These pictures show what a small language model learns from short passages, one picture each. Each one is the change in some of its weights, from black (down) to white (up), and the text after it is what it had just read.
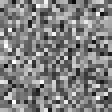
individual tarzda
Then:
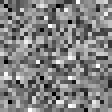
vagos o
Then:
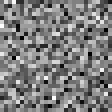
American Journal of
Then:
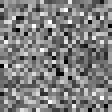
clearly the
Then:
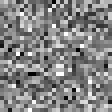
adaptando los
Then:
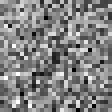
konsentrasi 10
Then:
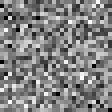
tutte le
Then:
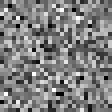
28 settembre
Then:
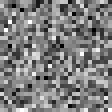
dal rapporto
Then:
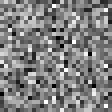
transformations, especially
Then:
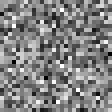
kelib bola
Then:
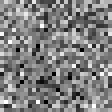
topish jarayonida,
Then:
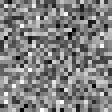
diámetro de
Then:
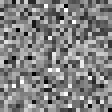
cancer of the
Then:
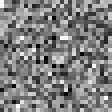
y de algunos
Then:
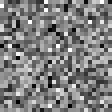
manding qui a
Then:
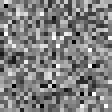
on the depth
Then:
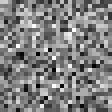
que os de maior
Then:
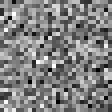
aksar holda
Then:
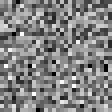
da redução no
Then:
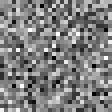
with thematic
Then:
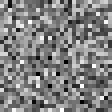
approaches in
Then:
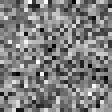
uchragan va
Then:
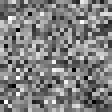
des analyses
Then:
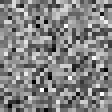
etaklarida esa
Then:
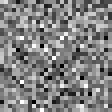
la base de la
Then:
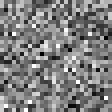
и молодых
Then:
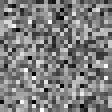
de la formation
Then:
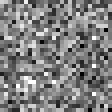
ofrenda que
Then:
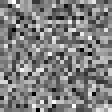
pode solicitar a
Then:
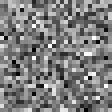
контрольная -
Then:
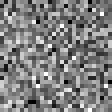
the Knee and
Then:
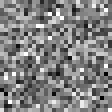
comparat. În:
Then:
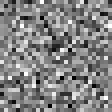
etkilerini en
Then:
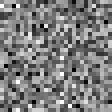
investigación originales
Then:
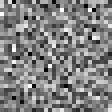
un derecho a
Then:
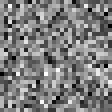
Paulista –
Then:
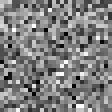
porque este punto
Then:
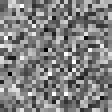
с посевом и
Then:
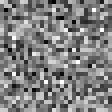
a fuerzas
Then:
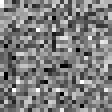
y utilizarlas de
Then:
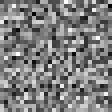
a vieții
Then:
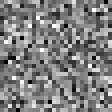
dreef hem tot
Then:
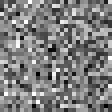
10 Perolehan
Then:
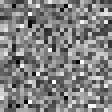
les dio a
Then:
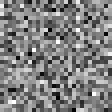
ratio in the
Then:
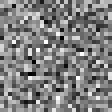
qarab farq
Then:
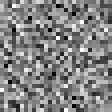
Hay quienes
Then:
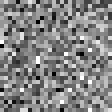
Morte di
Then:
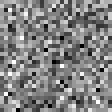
undagi bilim va
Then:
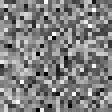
asaridagi bosh
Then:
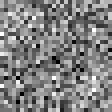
foydalanish mumkin.
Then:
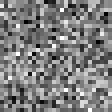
poate avea
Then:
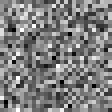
развитию и
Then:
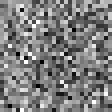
ризику і
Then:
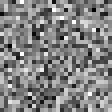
tezkor va
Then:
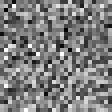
a large
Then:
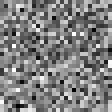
вовлечен в
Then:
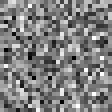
و تعداد
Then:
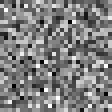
impact within the
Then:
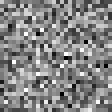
del síndrome
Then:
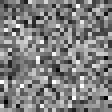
op individuele
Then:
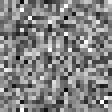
city center
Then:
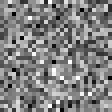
пазами по
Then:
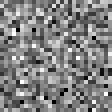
the external
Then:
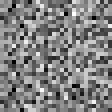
dia a dia que
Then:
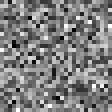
Pública del
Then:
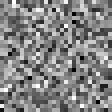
Hormuz yang
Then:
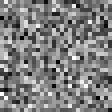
Y su punto de
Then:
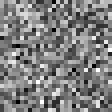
xizmat qilgan.
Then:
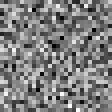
noqulay ob
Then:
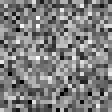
de dança lá
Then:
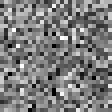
expressiva dos
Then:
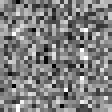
de algunos
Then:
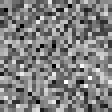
Majmua ul
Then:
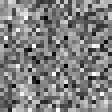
jarayonlari haqida
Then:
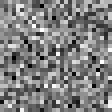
для студентов.
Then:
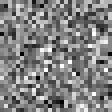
при температуре
